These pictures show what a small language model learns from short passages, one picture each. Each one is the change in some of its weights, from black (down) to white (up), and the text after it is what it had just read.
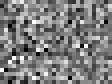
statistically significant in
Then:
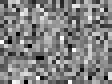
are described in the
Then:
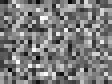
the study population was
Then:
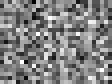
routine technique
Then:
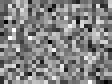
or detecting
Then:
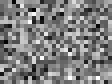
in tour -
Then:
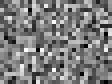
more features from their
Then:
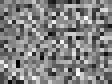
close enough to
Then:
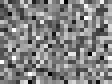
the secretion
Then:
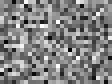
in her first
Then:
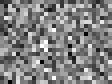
and formal
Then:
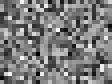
consultation before
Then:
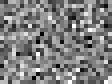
remain on the
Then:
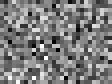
the three terms
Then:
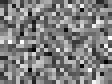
this published article and
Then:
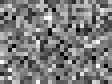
incidence of
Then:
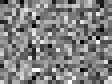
discuss further on this
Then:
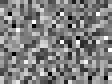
addition to the known
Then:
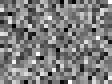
life of the
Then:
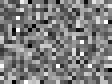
body muscular
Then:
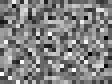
which can be used
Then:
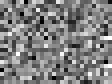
interest includes Total
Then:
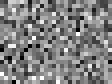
divided into two
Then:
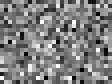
programs significantly enhanced
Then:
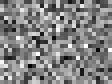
an emergent concern
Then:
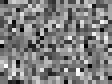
test to which
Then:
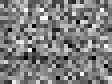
is the set of
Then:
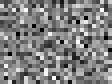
is to construct
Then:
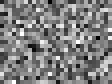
UV resistance between
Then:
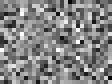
well as flexural
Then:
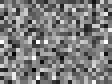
of new disease
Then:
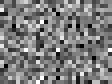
portions of the
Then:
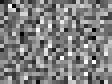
and S3)
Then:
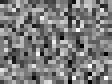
was obtained from the
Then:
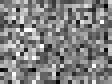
to a new location
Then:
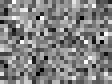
if required. The
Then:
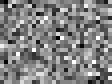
The results are
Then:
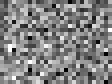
the impact of these
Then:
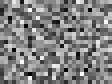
a particle physics
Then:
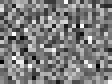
water table by 14
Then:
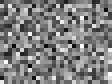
of fund and
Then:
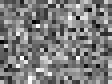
public services in the
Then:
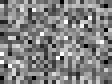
describing Gender
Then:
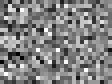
and motivation to
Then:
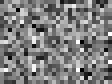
that while the
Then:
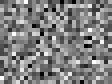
gain for
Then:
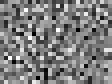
contribution KNS
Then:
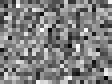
core infrastructure, developed
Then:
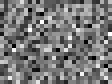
elements of level 3
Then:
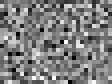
of paper to
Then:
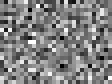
process easy as
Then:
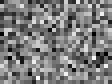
study continues further
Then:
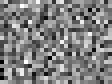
neural network
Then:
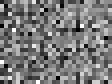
Methods of
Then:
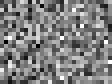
media, and
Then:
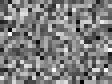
and finally,
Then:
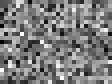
power production, and
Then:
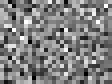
their homes.
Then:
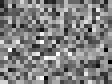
correlation between those
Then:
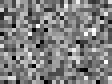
benefits. -
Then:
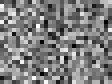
(Rang et
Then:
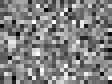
potentially been
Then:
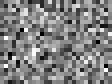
are more likely to
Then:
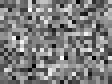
to H-5
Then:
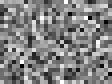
a spherical
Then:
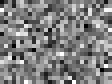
O dílo
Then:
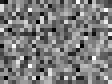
Educators Keep
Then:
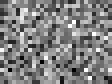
on use for all
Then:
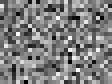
Academic literature often
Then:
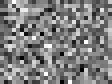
by the use of
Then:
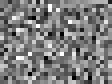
rule base
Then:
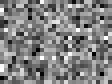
metadata and
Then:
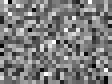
glucose levels
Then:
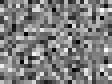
literature published in English
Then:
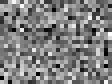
Based on
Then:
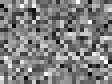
the Hospital
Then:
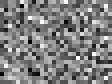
the theme of
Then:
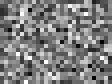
for specific tasks,
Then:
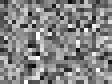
the basis of a
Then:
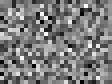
Beyond the
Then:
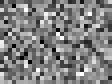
both iris and
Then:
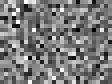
segment of
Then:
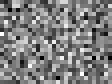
with twin
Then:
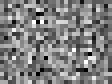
dependent variables.
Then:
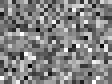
Filters for
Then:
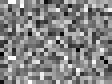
broad absorption band
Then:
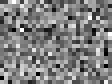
Based on the
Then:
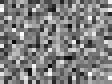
music instruments
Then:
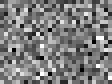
of the same
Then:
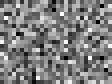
thought that the
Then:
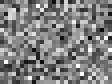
been described as problem
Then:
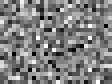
5: Community
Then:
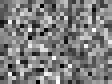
repeated training
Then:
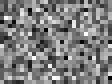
learning progress.
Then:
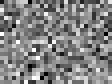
disease with a
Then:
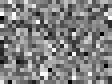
dealt with
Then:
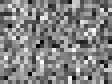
after release.
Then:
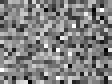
characterized using
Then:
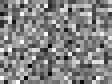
robot for research
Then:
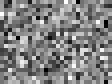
and also technically
